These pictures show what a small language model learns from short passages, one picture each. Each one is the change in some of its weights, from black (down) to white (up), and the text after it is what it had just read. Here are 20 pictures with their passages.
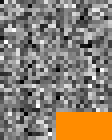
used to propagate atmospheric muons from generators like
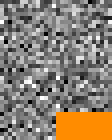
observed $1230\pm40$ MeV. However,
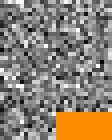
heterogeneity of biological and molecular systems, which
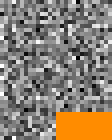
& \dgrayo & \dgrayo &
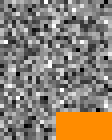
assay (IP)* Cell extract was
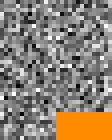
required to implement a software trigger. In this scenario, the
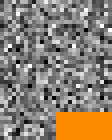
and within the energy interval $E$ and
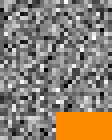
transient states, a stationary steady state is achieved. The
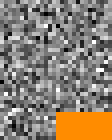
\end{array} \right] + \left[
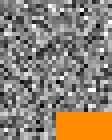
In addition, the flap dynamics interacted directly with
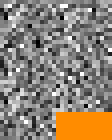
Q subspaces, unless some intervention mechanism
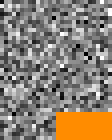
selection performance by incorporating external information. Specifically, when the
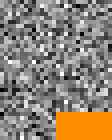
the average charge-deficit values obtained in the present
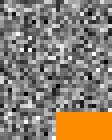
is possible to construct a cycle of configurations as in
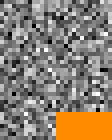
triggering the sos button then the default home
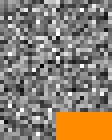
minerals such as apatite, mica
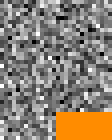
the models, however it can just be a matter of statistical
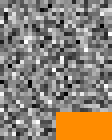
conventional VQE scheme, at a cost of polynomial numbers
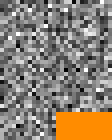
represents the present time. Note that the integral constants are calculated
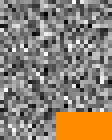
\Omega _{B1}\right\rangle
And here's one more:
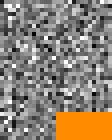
between different sequences can be quantitatively compared through this
